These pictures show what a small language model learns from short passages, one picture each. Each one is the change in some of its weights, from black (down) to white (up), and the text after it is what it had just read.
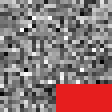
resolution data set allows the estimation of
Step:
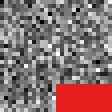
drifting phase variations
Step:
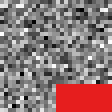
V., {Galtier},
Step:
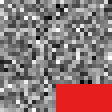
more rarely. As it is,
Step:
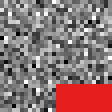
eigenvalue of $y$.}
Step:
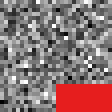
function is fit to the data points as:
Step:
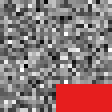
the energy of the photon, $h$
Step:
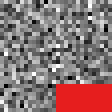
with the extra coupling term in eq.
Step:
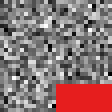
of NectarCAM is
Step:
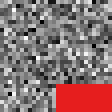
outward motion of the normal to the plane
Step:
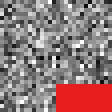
values. Because the behavior of the active
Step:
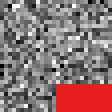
the OAM of the pump state
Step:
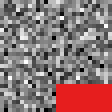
the electron-electron scattering process is an
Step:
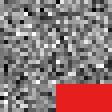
5~Hz. Finally, these results
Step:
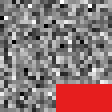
arises as an effective theory for a system
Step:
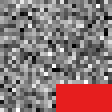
physics and systematic errors can lead to deviations
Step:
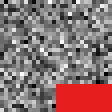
theory based on the $C_{m}$
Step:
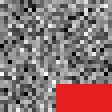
studies investigated the effect of class
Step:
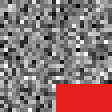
GHz) than in downtown
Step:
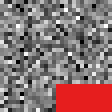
\nonumber \\ \hat{s}_2
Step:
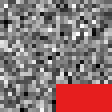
adsorption of molecules
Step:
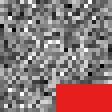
liquids. In this case the
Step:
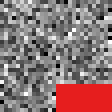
Planck scale for the black hole
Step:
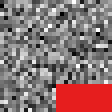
reflectivity (middle frame inset
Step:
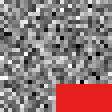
is a leaf in at most one
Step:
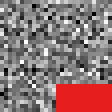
colorless exchanges, when
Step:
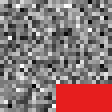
points of a system of $Nn$
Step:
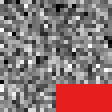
aimed at rural and
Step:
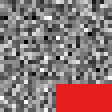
it would be overly optimistic to
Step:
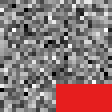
functions. In particular, the harmonic
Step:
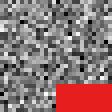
it eventually reaches a constant value at
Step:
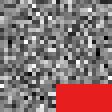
particular problem of this approach is that theoretical
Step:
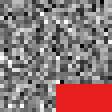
meshes and optimizing them for physical
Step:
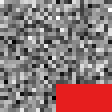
important role, as they contain direct information about
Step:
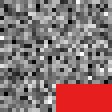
for all coefficients that can affect
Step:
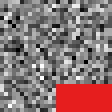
spacing where the hopping strength
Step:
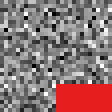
to follow-up observations in multiple
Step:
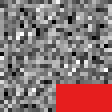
a consistent model; \item in a second
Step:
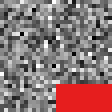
proposed solutions to each problem, while often
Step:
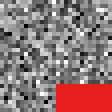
is zero when % \(\|\bm s -
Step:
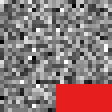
than weighting with the noisy off
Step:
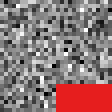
H-fluxes are turned
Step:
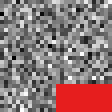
consider it significant that the occurrence of this
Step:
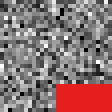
T_d$. It should be noted
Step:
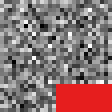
required by the NPP is that of
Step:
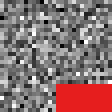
coupling are overlapped:
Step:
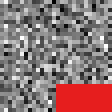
for the global track fitting). Let
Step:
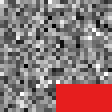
the system performance is poor even if the
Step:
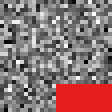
$k$ coordinate. To simplify the
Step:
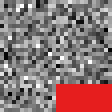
a galaxy in astrophysics.
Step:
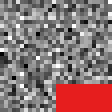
\quad (\boldsymbol{\sigma} \cdot
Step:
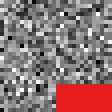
a periodic spatiotemporal distribution
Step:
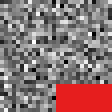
of sites containing ash) are
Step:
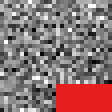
These capabilities are needed to identify
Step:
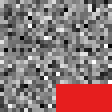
versions of our experimental NIDS for
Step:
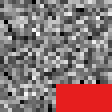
package is available online free of charge
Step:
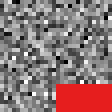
is lower than the original scheme is
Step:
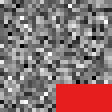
these numbers represent reported incidents and may
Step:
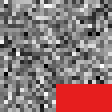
data set with which to measure the
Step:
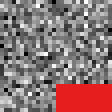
distributions of parton level (dashed)
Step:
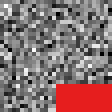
well as on the individual tube
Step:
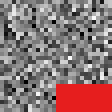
the first work that utilize algorithm
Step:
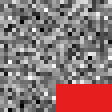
unstable, changing both during and between
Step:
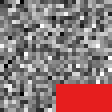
polar angle, respectively. Good agreement is
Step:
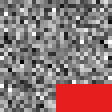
in conflict across a band. So
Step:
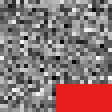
since $\Delta b$ contains $B$
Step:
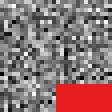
is the equilibrium climate sensitivity
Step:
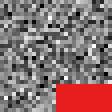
their interplay in near-field
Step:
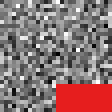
The first term of $t$ is what
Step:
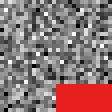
The Horiba denoise algorithm
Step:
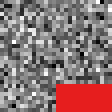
coefficients $\bigl($see Appendix
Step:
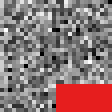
optimization of $D$ parameter is shown
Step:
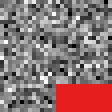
contains multiple cooperative aggregators
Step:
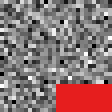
with spin-independent (SI) interactions
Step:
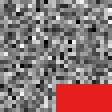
the next sections, the GHII
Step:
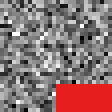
is to understand quantitatively the diffusion
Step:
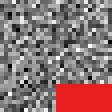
than the original MPPI algorithm
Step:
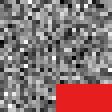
suggests a close relation between $\theta$
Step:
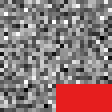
LVK analyses. For our
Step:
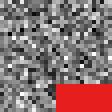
the system $A$ plus a
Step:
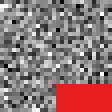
can reduce unnatural tuning
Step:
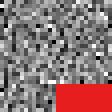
reflection properties are used as verification of
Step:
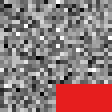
is gained in energy for the second
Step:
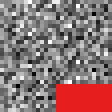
Thus, the solution of the problem
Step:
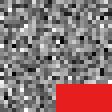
disk. (\ref{eq2}) The
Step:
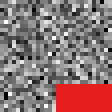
the WMAP likelihood code.
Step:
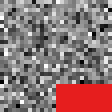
of clinical values to validate
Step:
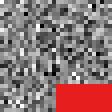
of the resulting model VDF is
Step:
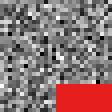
that $D$ is constant on the grid
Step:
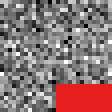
radical polymerization which is
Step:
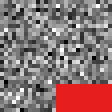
these regions in a non-trivial
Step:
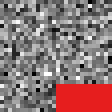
$F_d$ is mainly due
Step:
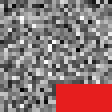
overlap with the glueball compared
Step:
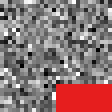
\label{weyl} \eeq
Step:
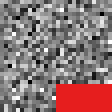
investigate the lack of convergence of
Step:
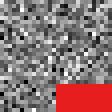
height of the observer will be
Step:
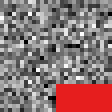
states at the interface are degenerate
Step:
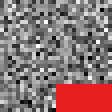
under the mean-field approximation have the following
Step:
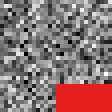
It demonstrates that the strong receptive
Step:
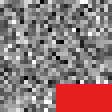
result is in accordance with the
